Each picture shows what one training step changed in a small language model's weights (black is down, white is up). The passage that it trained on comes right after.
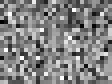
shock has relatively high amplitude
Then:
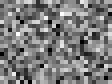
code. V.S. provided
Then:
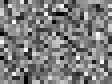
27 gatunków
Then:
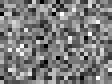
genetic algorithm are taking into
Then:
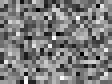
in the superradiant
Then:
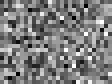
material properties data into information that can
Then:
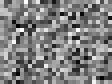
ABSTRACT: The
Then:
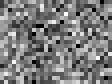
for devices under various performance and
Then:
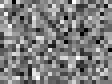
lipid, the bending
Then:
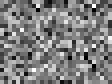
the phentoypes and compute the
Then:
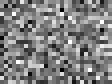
Kinetic Energy, Projection
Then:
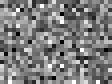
asoslari va ta'limdagi
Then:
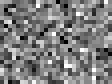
requires knowledge about the negative side effects
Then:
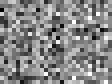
A-A scheme the same C
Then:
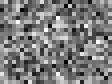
through these workshops contributes to
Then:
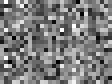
о каракольская
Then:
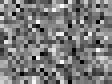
jump is more difficult to identify
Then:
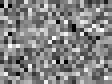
problemas por questão
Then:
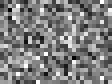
Internet and social networks, information
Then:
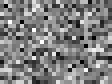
that of equal gain combining without
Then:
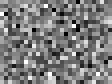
así el anillo de
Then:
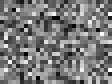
boyligi hamda inson
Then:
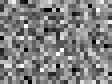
SKA pulsar
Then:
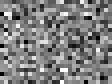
QP. We make this
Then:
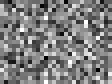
therapies. Supplementation with
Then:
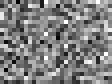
должна формироваться как
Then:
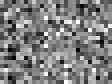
Relativity – although given the
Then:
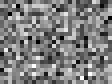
to the number of down spins
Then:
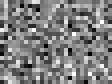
weight in the three groups, which
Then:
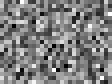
to alliances and particularly to
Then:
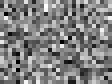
ao que vinha sendo
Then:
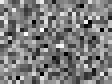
conducting different configurations in
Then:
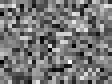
dépenses publiques
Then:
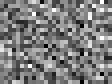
Arnold theorem extended to
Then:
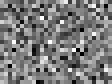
also a major impact on deep
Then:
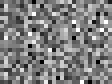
foydalangan, 72
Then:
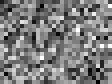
question importante aux plans
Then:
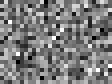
at the map. The whole process
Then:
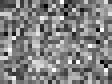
violation of the equivalence
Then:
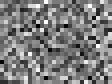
an important role in the conformation
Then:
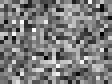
and co-workers includes
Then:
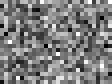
significant preference for this
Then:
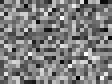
using the laser heated floating
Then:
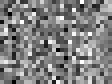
look at black hole thermodynamics in
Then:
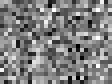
the small intensities of the present
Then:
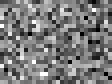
orang lain, yang
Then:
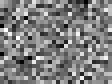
kinks. The role of
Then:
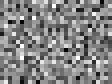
into two separate data sets multiple
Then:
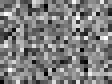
Elevation contours for the
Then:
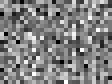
be completely described by the angular
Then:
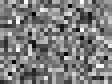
речами*), слід
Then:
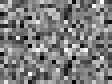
that women suffer from their
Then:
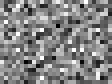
vast ecosystem. In
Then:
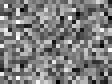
peers. They look for ways
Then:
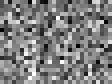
are used to estimate the error on
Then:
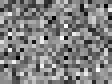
to exchange the order of limits,
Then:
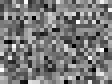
thus fostering broader clinical
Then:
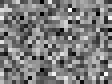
of the nondiagonal
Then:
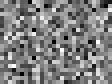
the green supply chain, the key
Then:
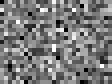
year. That is way too
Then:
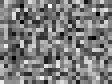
angle $\theta_{\rm in}$.
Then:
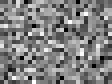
in \eqref{basis of
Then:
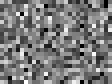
the main board with Intel
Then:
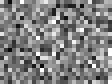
concepută în principal
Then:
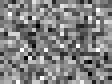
phase and equal amplitude [1,
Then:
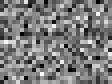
Cosine similarity are used as
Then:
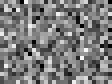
Т.: “Zamon
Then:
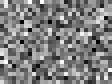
energy threshold at 70 eV.
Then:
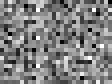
sont respectivement de 19 et
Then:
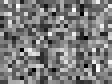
economy in the past, was
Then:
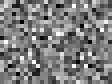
nothing (\$/risk
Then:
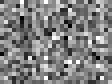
the reasonable assumption that such small
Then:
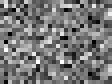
included working with physical symptoms
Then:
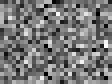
ildizlari haqida
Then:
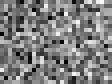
cada questão, como
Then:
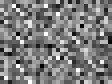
bilimlarni tayyor holda
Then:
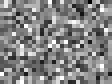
Since this matrix has to rotate
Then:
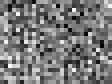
student pays attention to the
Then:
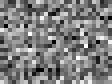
to escalation and war
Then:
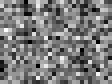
Human Movement Using a
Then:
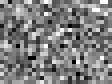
collisions. These small momentum changes
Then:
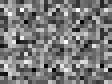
ME, KJ,
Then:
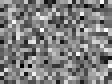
the CME particles by some hours
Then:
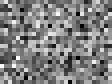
sections of the equipotential
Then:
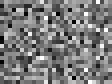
clinics of North Am.,
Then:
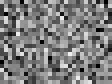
Ўрта Осиё
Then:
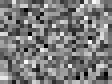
población conformada por
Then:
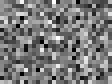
beroperasi secara
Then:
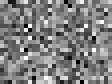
Antimicrobial resistance
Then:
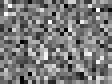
water bodies, poor
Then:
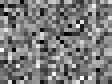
Поняття та
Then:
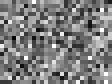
just may invite them in/
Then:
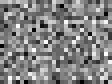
fourcroydes), which
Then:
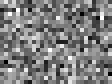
do lecturers from Federal and
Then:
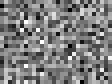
що дозволяє
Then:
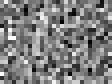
which regulates the cooperation of
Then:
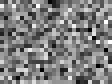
fits with $N_{{\rm
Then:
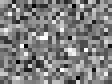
Curves from top to bottom correspond
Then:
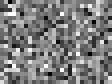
showed for classical benchmark
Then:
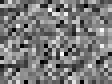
orally for one week to
